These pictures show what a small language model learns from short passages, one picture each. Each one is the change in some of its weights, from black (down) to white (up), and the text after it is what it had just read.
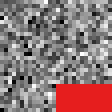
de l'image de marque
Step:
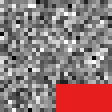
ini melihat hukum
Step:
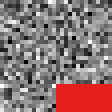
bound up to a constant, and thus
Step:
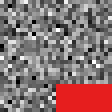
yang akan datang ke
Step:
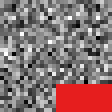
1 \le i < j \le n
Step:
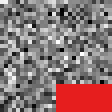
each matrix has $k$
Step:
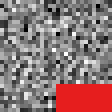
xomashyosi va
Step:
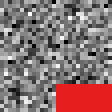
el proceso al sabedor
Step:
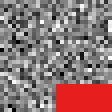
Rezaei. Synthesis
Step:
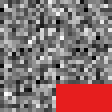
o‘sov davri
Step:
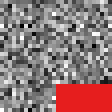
conditions, as described in
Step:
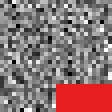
мира. Она
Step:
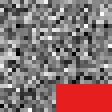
\quad & \text { if }
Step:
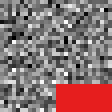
same way, we also prove that
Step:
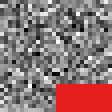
sus intenciones: «What
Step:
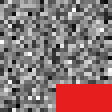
zur Analyse des
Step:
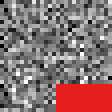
\addplot[color =
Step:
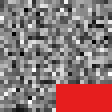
y Merryn Alaka
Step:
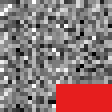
oshiriladi deb
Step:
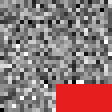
results, several lessons
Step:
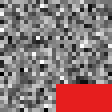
tajriba va maxorati
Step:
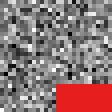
by Ehrlacher et
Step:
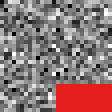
má- mi- ni
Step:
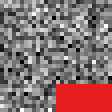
a normal distribution: \(
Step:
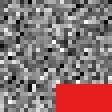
the considered $G$-action on
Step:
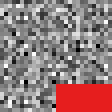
mudah dipahami
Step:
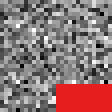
a oricărui act
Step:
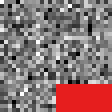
vanishing by the same
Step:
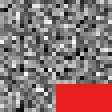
веществами на
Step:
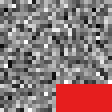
proof of Fact 6, with
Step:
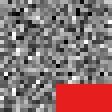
limitações impostas pela
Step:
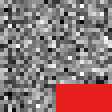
de ces constantes sur les
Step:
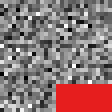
of $\tau^{y}$ we also have
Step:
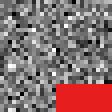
outro busca-se
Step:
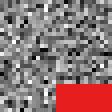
влияющие на
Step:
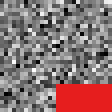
when $a_\perp \neq
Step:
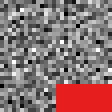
field with respect to the set
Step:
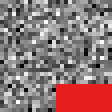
it is a convolution over a
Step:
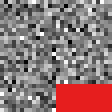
etilgan monitoring
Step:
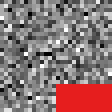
\end{align} Further,
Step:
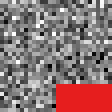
Moreover by fixing a
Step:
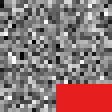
a fully implicit
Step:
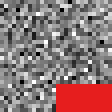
of $\Phi$. The notions of
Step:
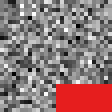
рода *Pupilla*
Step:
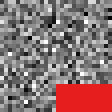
Ângela Lorryne
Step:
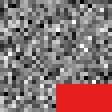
the proof since for $n=s$,
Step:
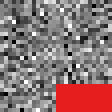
module of the Proteus
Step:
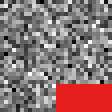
the optimal annulus
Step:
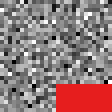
metric convexity and
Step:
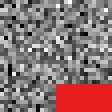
badiiy obrazning ²
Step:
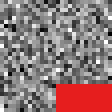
un {\oe}il vide et
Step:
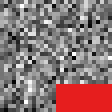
inson sifatleri bilan
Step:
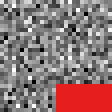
All of the derived results are
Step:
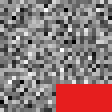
nasion) z lub bez
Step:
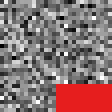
raqamlashtirilgan 3D
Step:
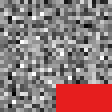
deležu. Po
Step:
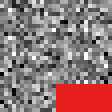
túrinde tán
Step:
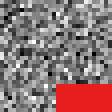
to'g'ri quyosh
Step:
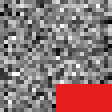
committed in the family
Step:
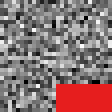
U(\theta;r)$, while
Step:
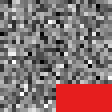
theorem. \begin{theorem} Let
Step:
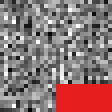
olduğu durgunluk
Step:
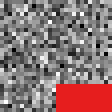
background, and
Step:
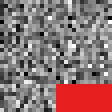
latter equality in (29)
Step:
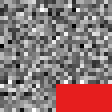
sector in the conditions of
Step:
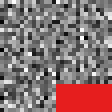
= \begin{cases} \tau
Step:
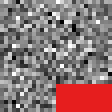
are provided below for the
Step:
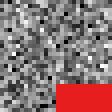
consumo de cimento à medida
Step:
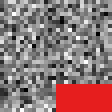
they hold in minimal
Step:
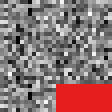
to define the bracket
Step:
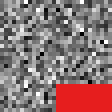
bilsa, kimdir
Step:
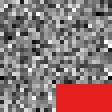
\in \eta$, along with a
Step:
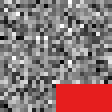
tame semicascades:
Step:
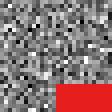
baholash tizimi
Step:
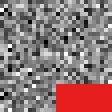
finitely generated; when
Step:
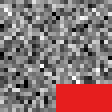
populacionais, ganha
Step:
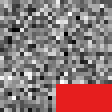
space $(\mathcal E,\tau)$
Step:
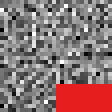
Biblioteca Virtual
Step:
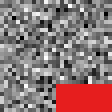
a pesquisa descritiva
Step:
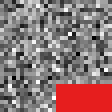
language of words that
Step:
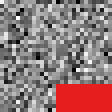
di separazione dei
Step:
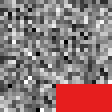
both expressions,
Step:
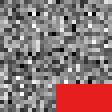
for a simpler case when it was
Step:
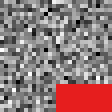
dynamical system. In the
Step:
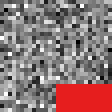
the map. Then as shown in
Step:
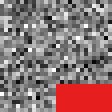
an {\it Alexander
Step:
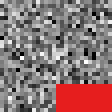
muammoli o'quv
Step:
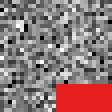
conciencia y obtener
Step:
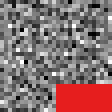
у щурів у
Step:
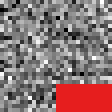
laws, there is no
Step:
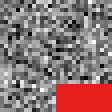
or a translation, or even
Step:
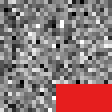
certain collection of
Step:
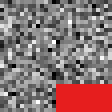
the complete homogeneous
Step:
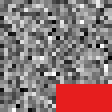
o crescente uso de
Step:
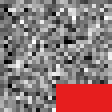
non-destination city,
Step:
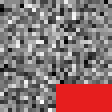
open subset $U \in
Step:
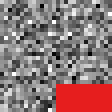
vanno attuate non solo
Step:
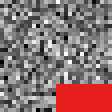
CGO solutions, since the first
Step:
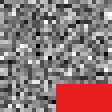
\leq n$, we write:
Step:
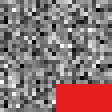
u^T R u$, and
